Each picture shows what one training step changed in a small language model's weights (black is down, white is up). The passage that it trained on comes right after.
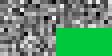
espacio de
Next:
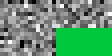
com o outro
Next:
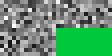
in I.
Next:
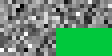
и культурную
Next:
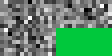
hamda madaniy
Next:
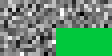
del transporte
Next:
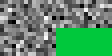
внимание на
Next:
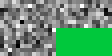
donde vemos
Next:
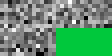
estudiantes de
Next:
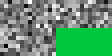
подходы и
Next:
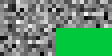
werden, und die
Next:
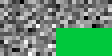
Chunki bu
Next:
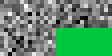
melhorar os
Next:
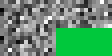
biri. Bu
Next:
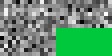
in four
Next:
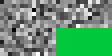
servies par
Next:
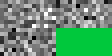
the methods of
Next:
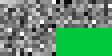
tashkil etish va
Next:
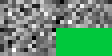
and tools
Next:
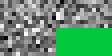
fare la sua
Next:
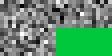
a great
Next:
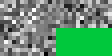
institucionalidad de
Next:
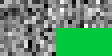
real frente
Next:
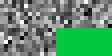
ҳам беради.
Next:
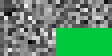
qabul qilish
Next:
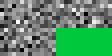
к важным
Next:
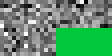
da socialização
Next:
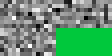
und GO
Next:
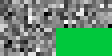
Дуана на
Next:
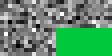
că îi
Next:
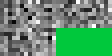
και την
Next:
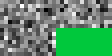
shu orqali
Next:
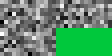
В том
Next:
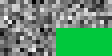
e encerra
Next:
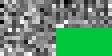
fikrlashga olib
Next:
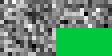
3 (special
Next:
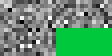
та дій,
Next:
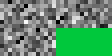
tanlangan ushbu
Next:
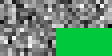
não usar
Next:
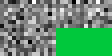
a fim de
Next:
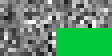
shunday holatlar
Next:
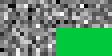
denotativa del
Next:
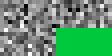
pedagogika instituti
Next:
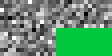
las decisiones
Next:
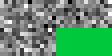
Neft va
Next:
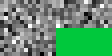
у пословном
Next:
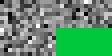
Buning natijasida
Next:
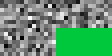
et des formes
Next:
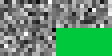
como sendo o
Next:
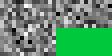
I a emis
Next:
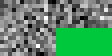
caminar de
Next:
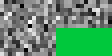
la historia
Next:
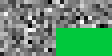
Sie das
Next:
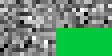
голове п
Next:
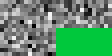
jarayonlar haqidagi
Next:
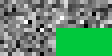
de direitos
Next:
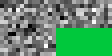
се зараза
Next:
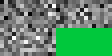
qo'lash kabi
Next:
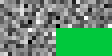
дол., а к
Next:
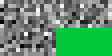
criando um
